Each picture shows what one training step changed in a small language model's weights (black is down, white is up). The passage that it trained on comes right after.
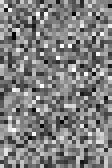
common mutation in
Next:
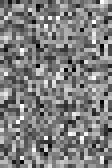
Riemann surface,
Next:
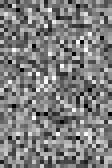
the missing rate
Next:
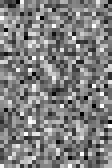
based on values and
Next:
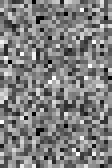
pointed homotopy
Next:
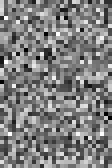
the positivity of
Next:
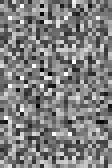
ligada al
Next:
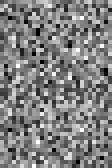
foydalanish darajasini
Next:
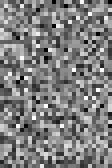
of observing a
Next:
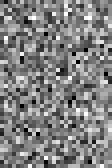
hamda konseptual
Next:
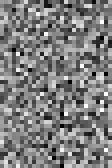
independently, the
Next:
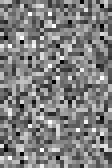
va o'z
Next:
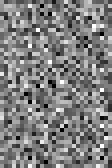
básica y
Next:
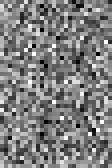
following lemma will be
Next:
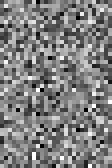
de Volta
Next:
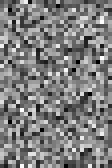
function on the
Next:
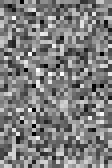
conclude that \[
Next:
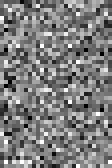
g \cdot s
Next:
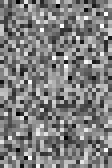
is an isometry
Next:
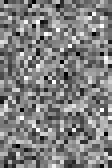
qualities. The
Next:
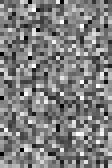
I analyze the
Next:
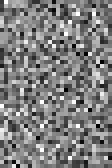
в первую
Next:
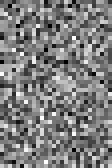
in passing to
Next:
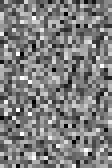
exists a connected
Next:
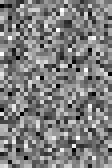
from $H$
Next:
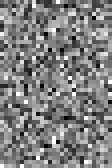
in particular, in
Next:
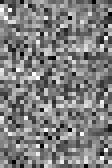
a strange
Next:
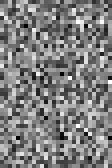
approach the solution of
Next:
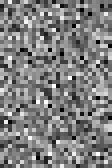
про те, що
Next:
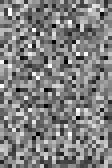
pada materi
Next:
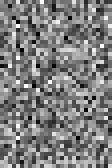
perspectiva inter
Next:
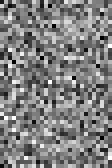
il progetto
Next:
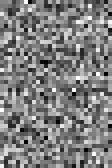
negative of the
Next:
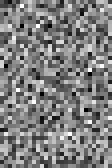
In order to verify
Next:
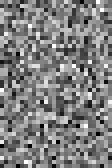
exists $y$
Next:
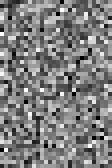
for $R$
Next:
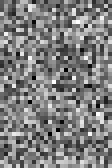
increasing the basis
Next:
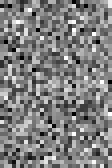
n$. Therefore
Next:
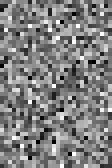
persoana a
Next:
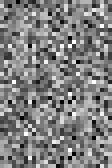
que incluyan
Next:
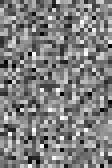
say that such an
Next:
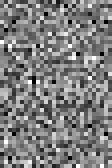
- \tilde
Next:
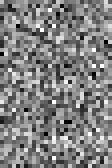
following proposition.
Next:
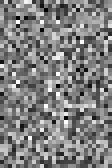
is equal in law
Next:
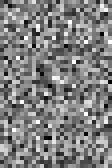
sobre formação de
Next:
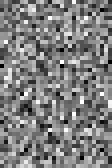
Study and
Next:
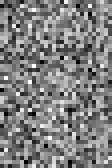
If $M$
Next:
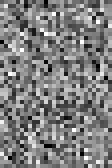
(real time,
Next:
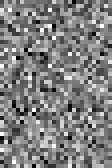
$\rho \notin
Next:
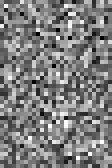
MPC optimization is
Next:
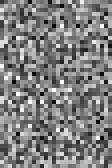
zorg en
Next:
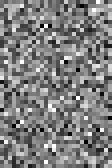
the separation principle
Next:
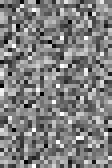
that $p$
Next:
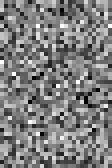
The paper did show
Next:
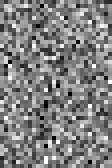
una estructura
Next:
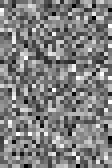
spaces in the unit
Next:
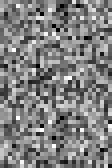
resurslarini ishlab
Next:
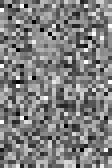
considered covered by
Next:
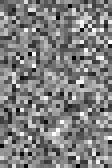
assume that the field
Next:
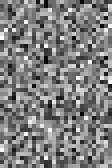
and after the
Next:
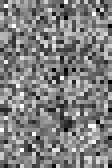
debate» можно
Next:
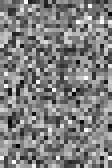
description of the
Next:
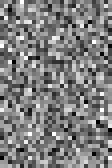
meets the
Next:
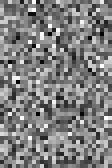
by contradiction that
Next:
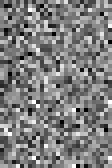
its own neighbor $
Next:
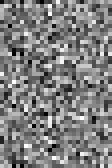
perlu di
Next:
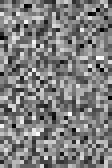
a decision variable within
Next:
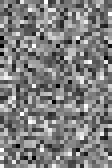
this description and the
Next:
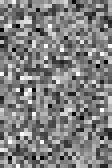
eines jener
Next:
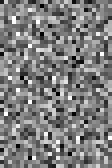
will play a central
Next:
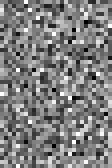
we give the
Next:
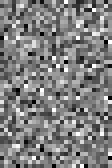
the proof is the
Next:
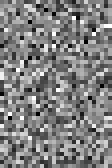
by a sensor
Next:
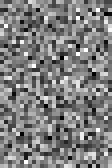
For our implementation
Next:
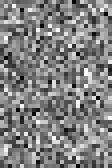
uniform bound. We
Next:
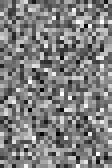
therefore the following
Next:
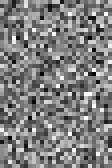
as in Conjecture
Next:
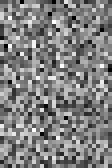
a preservação da
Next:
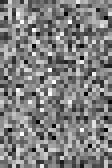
bo'yicha bir
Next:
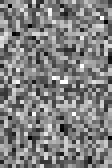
partage et
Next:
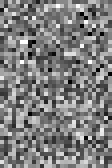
the measured
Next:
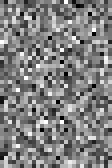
terms. That
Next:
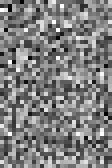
the cocycle
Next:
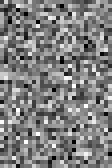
if we rewrite
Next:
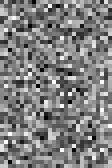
with Brownian
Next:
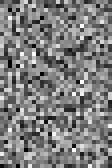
centered on digital
